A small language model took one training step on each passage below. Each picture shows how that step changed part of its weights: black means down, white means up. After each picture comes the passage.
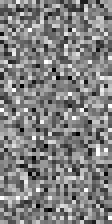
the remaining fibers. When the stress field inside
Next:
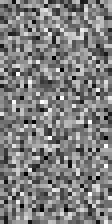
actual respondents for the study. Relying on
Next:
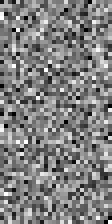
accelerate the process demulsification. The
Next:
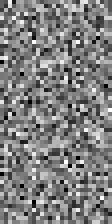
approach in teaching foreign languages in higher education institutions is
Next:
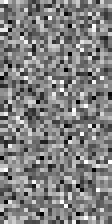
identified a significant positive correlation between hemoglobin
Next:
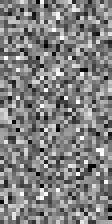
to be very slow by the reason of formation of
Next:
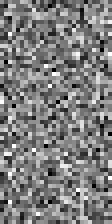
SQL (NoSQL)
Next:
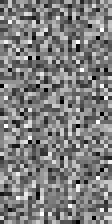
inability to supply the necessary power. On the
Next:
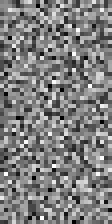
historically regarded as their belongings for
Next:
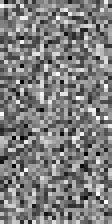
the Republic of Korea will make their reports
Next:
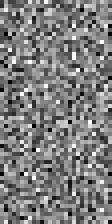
for group Control 122.92 \pm
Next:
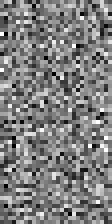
crucial basis for the work of outstanding researchers.
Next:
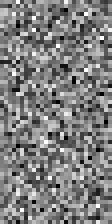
J. Ariza-López
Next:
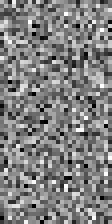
decrease ¹². The use of miswak
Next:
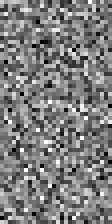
an open-source augmented reality remote
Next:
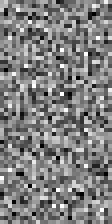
limp. Transient synovitis usually
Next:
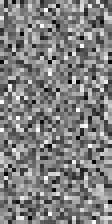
Local Self Government Act in 1885 was a
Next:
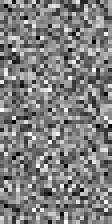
key characteristics of the knowledge economy, and its specific
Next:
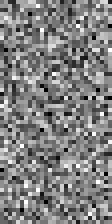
stresses at the ply interface ($z =
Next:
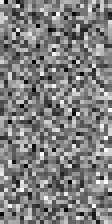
enhancing job skills of learners. Today's
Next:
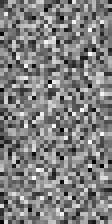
potential and to identify the challenges that still exist when
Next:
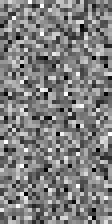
classical physics for high energy levels. It
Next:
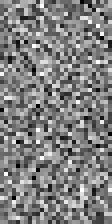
himself as “orchestrating a
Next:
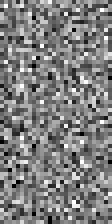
support to exporters, information on product
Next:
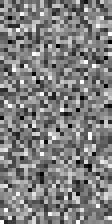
\cap B$ the membership and non membership values
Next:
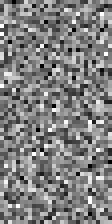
children. Literary language is perceived through reading and
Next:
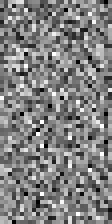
most popular communication channels among all strata of society
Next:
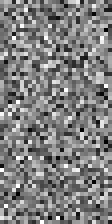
distortion rate of phase 2 during activation of the
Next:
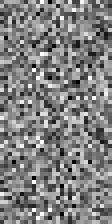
**the survey of students perception of Ekiti
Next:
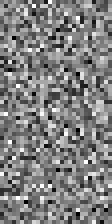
disparities in the lower lip to
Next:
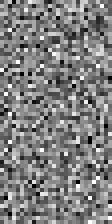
properties."¹ Many words in English are formed from
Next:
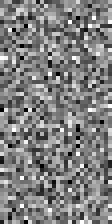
so far are compared with these benchmarks. One
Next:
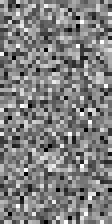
adsorption of the other and hence stabilises
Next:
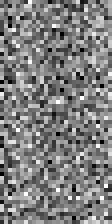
в смеси с 3 %
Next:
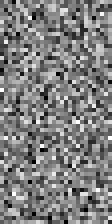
concerns about privacy but disclose personal information
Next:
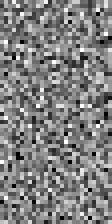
mechanical behavior, absorption capacity, and cyclability
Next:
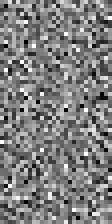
lifecycle and governance strategies for the
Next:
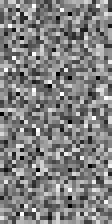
his relationship to his grandfather.
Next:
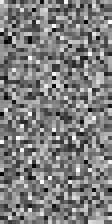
Question 1 What is the mean achievement score of
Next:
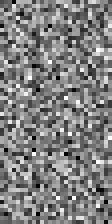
peopled by low income earners. Such
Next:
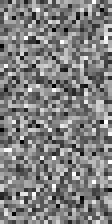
sampling, Calibrate, Save,
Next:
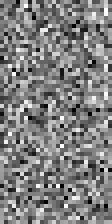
more active against *S. aureus*
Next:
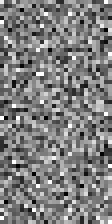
nurturing grounds for LGBT
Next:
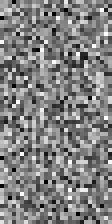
types of interactions (selecting the button
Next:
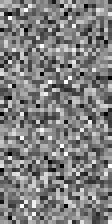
below water, (15) life on land,
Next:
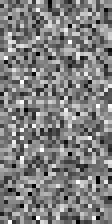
significant ($P = 0.05$) difference between
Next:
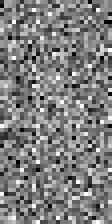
are reasons why \$n today is
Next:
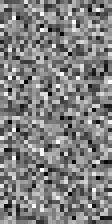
**Signals should be sampled simultaneously**.
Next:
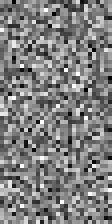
reference signals are transmitted on antenna port
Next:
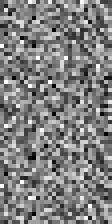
Kumar³¹Senior Resident,
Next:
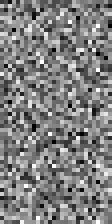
e r (EHndl (s,
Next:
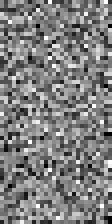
BC ratio and RC ratio were obtained from
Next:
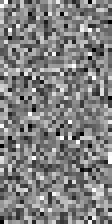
requirements that are greatly relaxed compared to
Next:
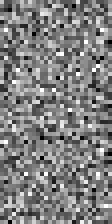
were not statistically significant in second regression model. Discussion
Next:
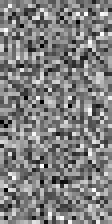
the Nigerian Stock Exchange fact book
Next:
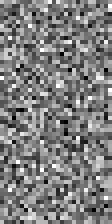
secured by tracheal intubation and
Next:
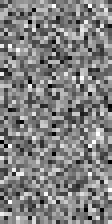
climate pattern PRB Polar Research Board
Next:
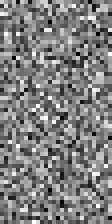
reasonable possibilities. The other pillar
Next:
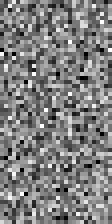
- (4) Recycling of energy technology
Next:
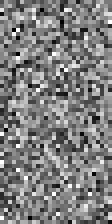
motor user need to send the message to the
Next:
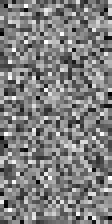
OSM is now widely used for applications such as
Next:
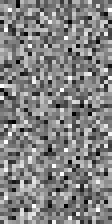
such as compulsive sexual activities
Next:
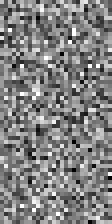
network is adapted to deal with two-dimensional
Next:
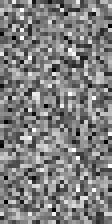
Mean wave height (m) <0.55
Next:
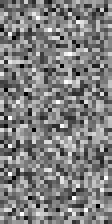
K-S P-value LR
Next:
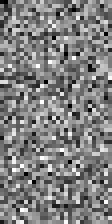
used to analyze the influence of the game on
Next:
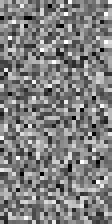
qualified by its coverage and accuracy. Given
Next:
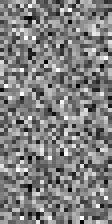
market, the distribution is highly uneven across
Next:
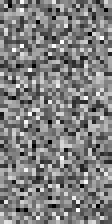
sentiment towards marketing: the New
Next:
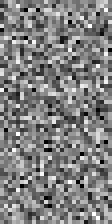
device-to-device communication via a
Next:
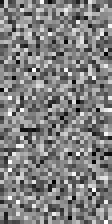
cooperation mechanisms in workforce training. The formulated
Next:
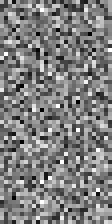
controller is set up in such a way that it
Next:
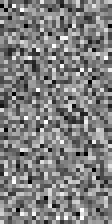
It constitutes 40% of posterior fossa
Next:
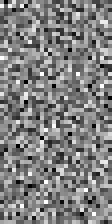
and clarity, as individuals become aware of a
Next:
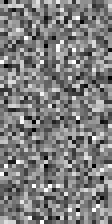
reveals a marked disparity in access, use
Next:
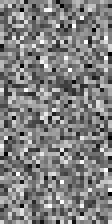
Degree 1 4.00 Highest
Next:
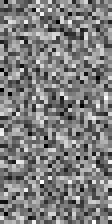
paper presents an analysis of the dynamic performance of a
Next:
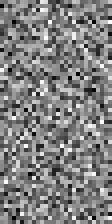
64 times). The suggested hybrid image compression
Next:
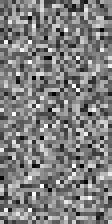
can conflict with social and ethical considerations.
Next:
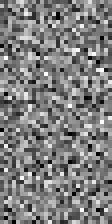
to evolve every day. Nevertheless, not
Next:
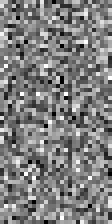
beef could save 0.315
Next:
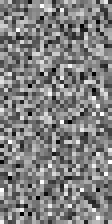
the communication network. The comparative performance analysis is carried
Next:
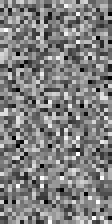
of speed for such a vehicle will be the major
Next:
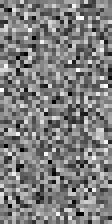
markers of intoxication (MSM,
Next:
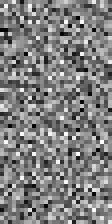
be used in higher education to improve the delivery and
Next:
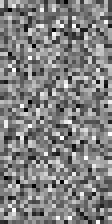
10,000 data entries although can run slow
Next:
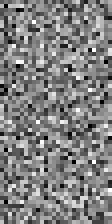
RFID tags came to
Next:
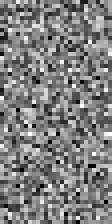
the tube due to internal reflections and
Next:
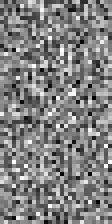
will perform the computer aided engineering analysis. But
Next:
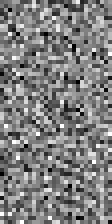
8 fold increase of the previous mass will double
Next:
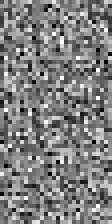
Formations during the Hardening of
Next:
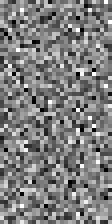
based temperature of the fins and the surface temperature
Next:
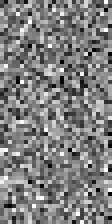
frequency is usually lower than 10^2 Hz
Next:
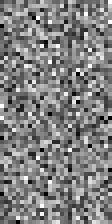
setup “Inserted 1” failed due
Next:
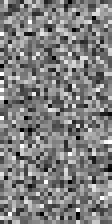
(reduction in transport fares, adherence
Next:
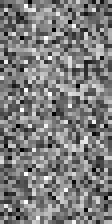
MHz, DMSO): δ
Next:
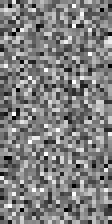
reduced. Despite being proangiogenic in
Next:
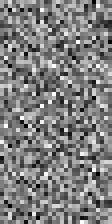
of deployment options and it supports new applications. The
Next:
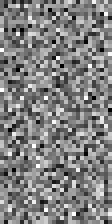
mark LanguageCert's International ESOL
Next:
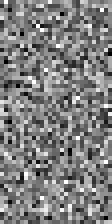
located at Khairpur,
